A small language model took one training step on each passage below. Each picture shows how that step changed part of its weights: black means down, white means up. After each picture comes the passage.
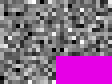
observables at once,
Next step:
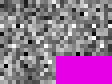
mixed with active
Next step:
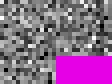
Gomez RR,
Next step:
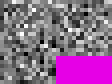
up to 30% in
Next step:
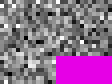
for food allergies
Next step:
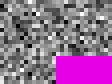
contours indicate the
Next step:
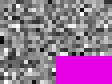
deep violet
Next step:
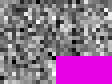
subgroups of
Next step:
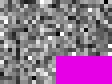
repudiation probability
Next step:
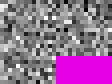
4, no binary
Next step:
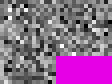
special thanks to the
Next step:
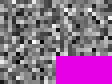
levels) arising
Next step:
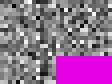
are biased low by about
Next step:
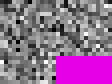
\footnote{The states
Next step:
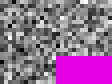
highly impressive
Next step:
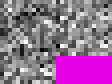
existence in the small
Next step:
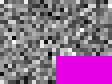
Our algorithm starts
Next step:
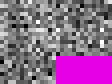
more suitable for use
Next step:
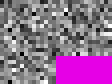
include some items
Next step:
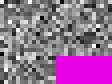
(both world and
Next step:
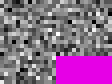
vesicle. An
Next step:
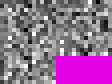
our knowledge,
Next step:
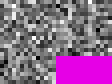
nucleus of the
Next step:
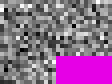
which rises to above
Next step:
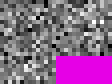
PLOT =
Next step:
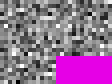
majority of
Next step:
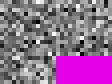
We performed logistic
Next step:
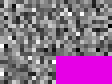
study highlight the
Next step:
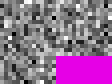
performed regularly.
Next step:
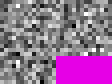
*n*-3 frequency
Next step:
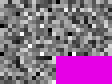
suggested that standard
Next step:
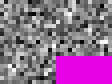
In this paper, the
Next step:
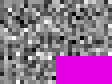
depending on the desired
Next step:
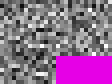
conduction electrons.
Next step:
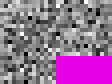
to dramatically
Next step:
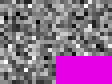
reasoning example using
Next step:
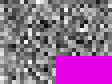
are affordable and
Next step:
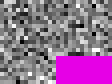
profits to local communities
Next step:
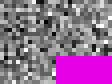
age, breed
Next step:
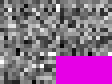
responses under different
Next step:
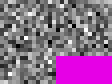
as a prerequisite
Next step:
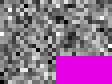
indicate that strategic
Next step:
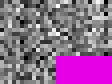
it represents localized
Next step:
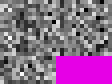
enables successful
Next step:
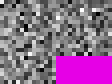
Right CIMT
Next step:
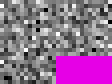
education in basic
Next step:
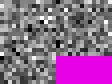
realism. However, one
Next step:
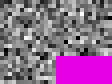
we collect all known
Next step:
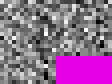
the Pandavas.
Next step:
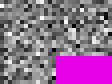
at each anionic
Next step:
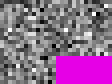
the context NSI
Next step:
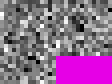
region believed to
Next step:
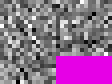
schools is mostly
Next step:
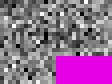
paraphrase from
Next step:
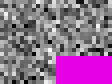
introduced a parameter
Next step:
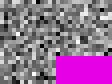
elastic in
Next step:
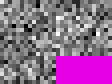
Significant 1
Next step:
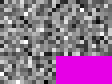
the image will be shown
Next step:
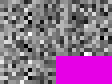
vertex cover is
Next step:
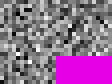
breaking can
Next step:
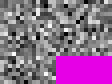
HC to create a
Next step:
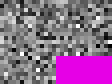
SED system has limited
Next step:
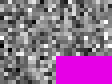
rates, reduced energy
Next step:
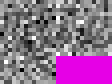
might have ended in
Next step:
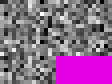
HUDF, but
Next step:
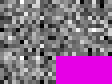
York},\ \bibinfo
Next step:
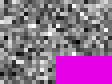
and physical activity:
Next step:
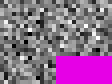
corner cube.
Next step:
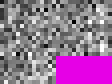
sequents by means
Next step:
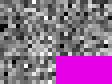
that lacks the
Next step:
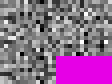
life. Through
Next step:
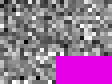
food consumption and
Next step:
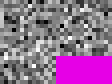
is in path format.
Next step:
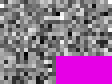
monotonic function of
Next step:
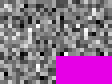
they will face a
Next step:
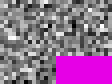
of cardinality 4
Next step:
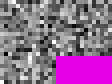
al (Tucson:
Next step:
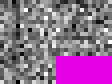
the perturbation
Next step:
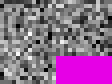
the NLTE
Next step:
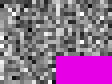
this work and also for
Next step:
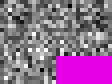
knowledge gaps
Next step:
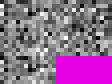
with the needs for
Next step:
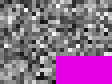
the symmetry of the
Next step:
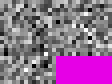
structure near $\eta\cdot
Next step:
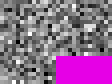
or masking
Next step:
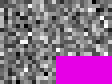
by string" and
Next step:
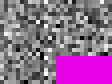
imagery for
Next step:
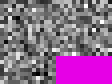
objectively, but can
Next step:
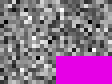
in Nanofiber
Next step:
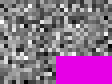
produce muons and
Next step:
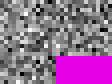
advection dominated
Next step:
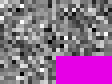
within the accepted
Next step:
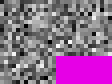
unit costs through
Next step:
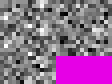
to neutrinos
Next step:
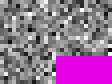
is inputted to computer
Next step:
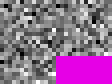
total Emotional
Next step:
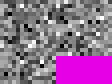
to calibrate the
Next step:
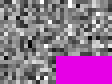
rule-based control
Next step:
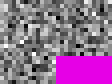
resonant coupling conditions
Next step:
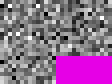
results. Cleavage
